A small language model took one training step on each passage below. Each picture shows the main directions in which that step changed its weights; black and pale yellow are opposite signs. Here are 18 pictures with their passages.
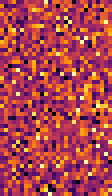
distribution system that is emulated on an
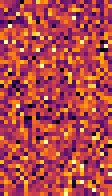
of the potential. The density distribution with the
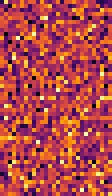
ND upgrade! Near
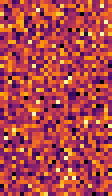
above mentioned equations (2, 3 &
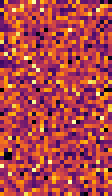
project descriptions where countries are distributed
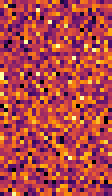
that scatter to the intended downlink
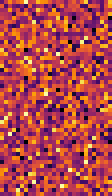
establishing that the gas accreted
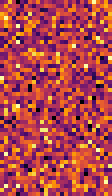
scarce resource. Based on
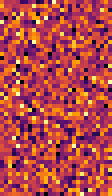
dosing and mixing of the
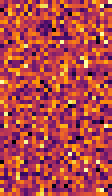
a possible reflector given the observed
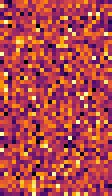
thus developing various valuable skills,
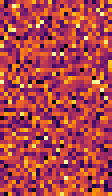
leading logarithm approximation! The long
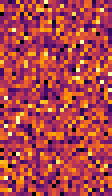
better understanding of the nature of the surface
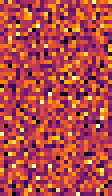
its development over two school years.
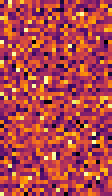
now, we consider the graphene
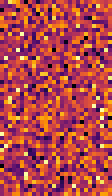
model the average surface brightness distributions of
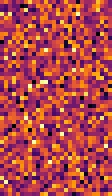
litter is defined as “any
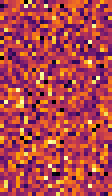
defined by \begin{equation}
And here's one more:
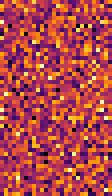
mice with dextran
